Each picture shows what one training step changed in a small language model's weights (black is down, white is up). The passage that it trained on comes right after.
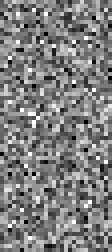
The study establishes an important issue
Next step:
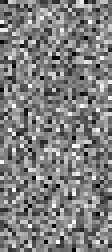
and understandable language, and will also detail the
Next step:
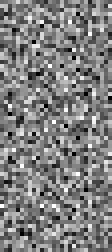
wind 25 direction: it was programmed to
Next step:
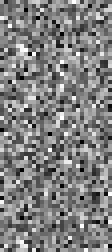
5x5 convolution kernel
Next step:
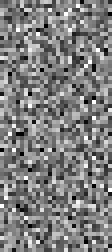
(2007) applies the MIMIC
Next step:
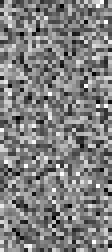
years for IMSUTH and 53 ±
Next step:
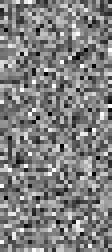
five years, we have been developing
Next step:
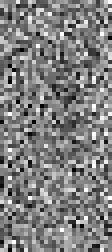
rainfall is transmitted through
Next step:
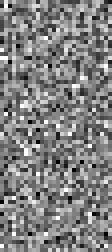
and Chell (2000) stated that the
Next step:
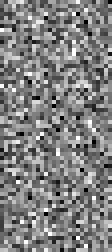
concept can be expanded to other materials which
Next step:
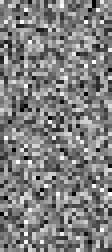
the conventional mix having 1%
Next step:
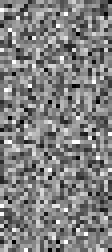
Local Government in Moldova is
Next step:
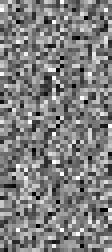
A_{IGD} (Actual)
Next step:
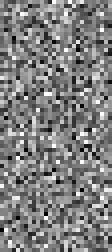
seen, that the resultant structure contains periodic
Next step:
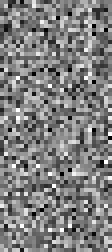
have been discussed in Cucchiari,
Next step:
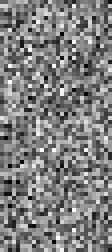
development of new material solutions using thin metal
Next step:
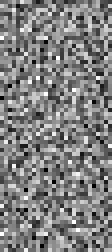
of the study before treatment. According to the
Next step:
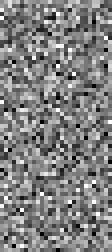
different ratio for waste management with *E.
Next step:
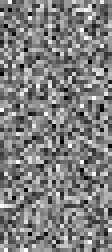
Sufi path of union with God.
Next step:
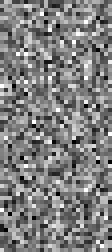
were applied to the slave nodes
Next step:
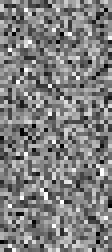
the far right of the plot) are
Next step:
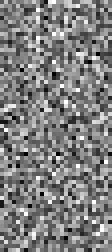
use of a larger dataset reduces the
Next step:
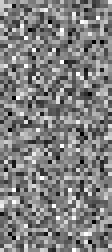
reqd. $N/20$ Hypo
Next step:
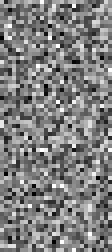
of rebound effects from the use of big data
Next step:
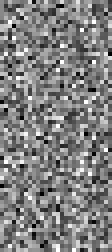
24 14 * Other: People who
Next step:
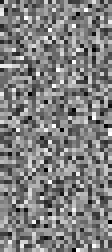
by possessing various material items.
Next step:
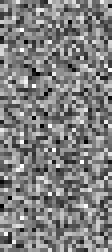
civil society. However, there is practical
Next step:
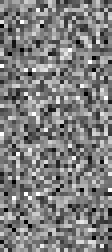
**parameter** that is intimately
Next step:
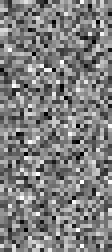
a diode bridge and an output filter
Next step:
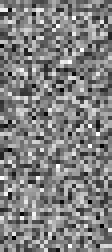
people. Despite of the fact that
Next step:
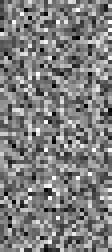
washed 3x with Wash Buffer
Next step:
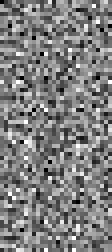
included or not. The fine aggregate
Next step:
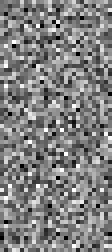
result in complications and then becomes a
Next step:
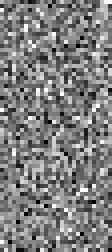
the opposite direction, so this problem can
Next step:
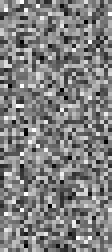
programme under grant agreement No
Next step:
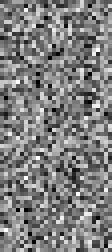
requires the correct use of language. -
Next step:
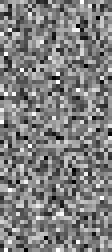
the data automatically from a variety of
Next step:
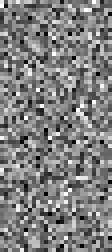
contributor, organization, or object. -
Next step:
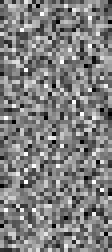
of signals (relative amplitude,
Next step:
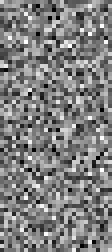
it. Probably, the absence of
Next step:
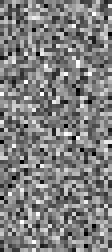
received the "Emerging
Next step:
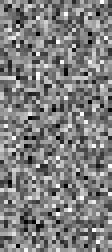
various Licca-chan accessories.
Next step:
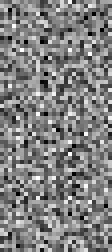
production. *International Journal of
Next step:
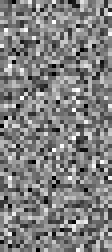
relevant experimental paradigms, biological
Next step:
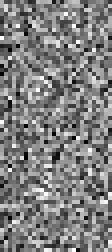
Swarnkar received the
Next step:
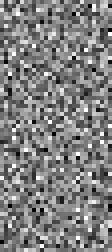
a “white glove” helpdesk
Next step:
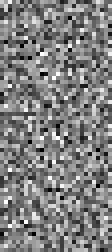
In this novel, Astha is the
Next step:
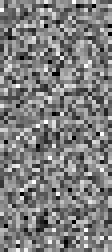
resource-limited setting. The findings
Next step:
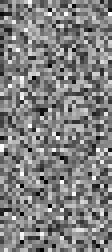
as between the board and the community
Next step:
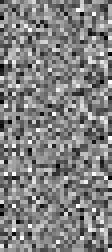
Share and Indian Public Sector
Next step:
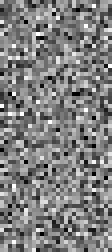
PLA and PCL. In
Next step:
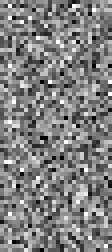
base isolation system (the first case of
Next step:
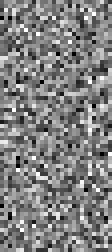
(2004). Athletic proficiency
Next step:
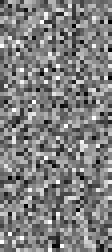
and tensile force applying to the
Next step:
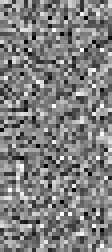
Attribute Description Indicator
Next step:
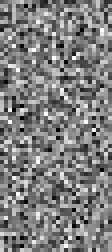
purpose of a stock exchange is to
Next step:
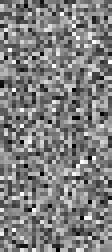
of insights into the technological, ethical,
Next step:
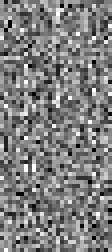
O'Connor) Figure 3 –
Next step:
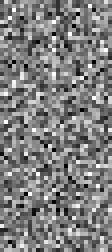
mean A1c and other confounders [9].
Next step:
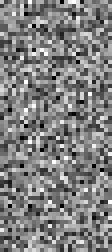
commercial product in a knapsack
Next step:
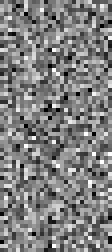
Understanding)* Level High
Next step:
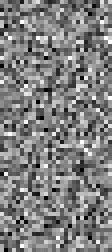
if $r + x \in U(\Gamma
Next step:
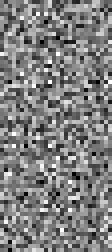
Table 2, include forgetting syntax, not
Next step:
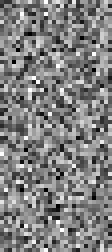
in aerosol and cloud waters
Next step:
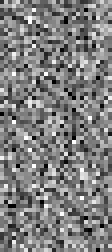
a tensile strength up to 70
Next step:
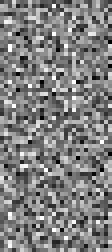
considered one of the main factors for changing or
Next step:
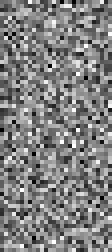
for the first time, wild pigs in
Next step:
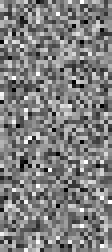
the experimental group and 19% with moderate
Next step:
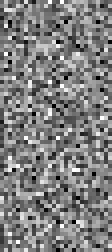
which is almost three times higher than in
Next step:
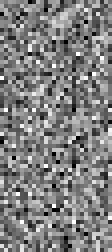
to perceive touch, position, and
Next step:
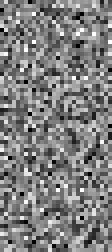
argue that $\exp(i
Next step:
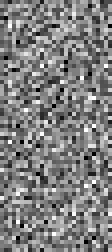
by *finite* random
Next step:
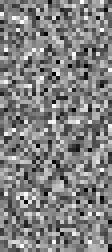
(3)$$ Three different paths around
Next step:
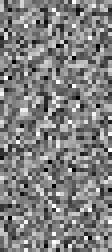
Patton's announcements,
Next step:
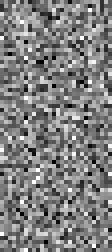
subtracted from them. For the first example,
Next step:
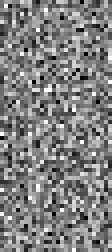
and is variable from the 1st, 2nd
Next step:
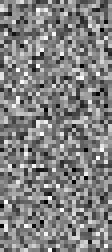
participation rate derived from relatively new
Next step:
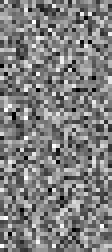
content and pH value). The soil reaction is
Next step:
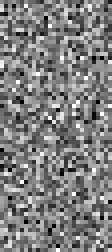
object with a hole as a sign of a
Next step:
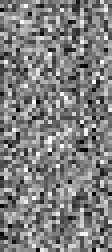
biomass yield (3.21 ±
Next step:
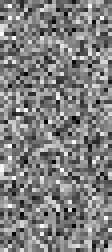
95.4% of strategic sourcing
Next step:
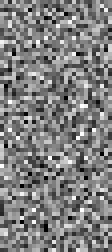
clicking, selection, and follow. The
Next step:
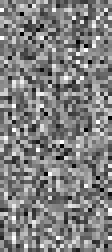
association between diabetes mellitus and
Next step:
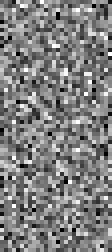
School Learners of Mahogany
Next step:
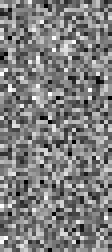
or testimonial evidence of the improvement
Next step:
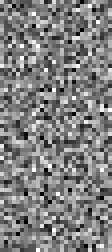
existing data. Considerable expense
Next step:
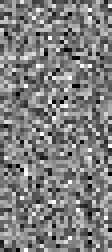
of intermediate frames x number of stl
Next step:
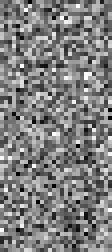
of the cross-section. This study
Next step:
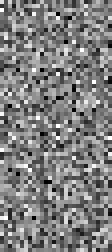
chosen among the three categories:
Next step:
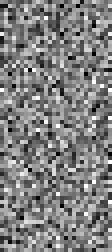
of Heme oxygenase-1
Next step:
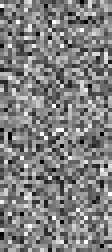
are respectively set as 5 mm/s, 10
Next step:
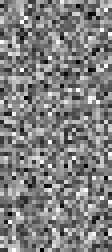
with a "Vitalistic" orientation compared
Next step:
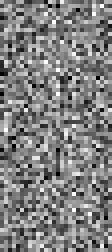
modulus of the impedance decreases with
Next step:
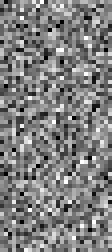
earnings, good corporate governance,
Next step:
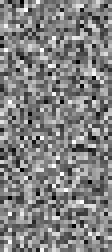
AI, while only 24% believed they
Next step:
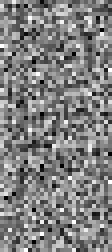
a satisfactory visual outcome with a
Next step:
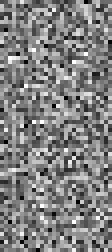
of the social state development should distinguish
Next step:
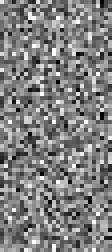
shorter in patients with hemoglobin
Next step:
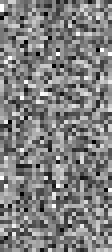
*To what extent does academic
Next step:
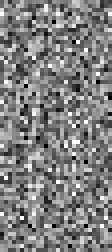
flooding is assessed. The results show that the
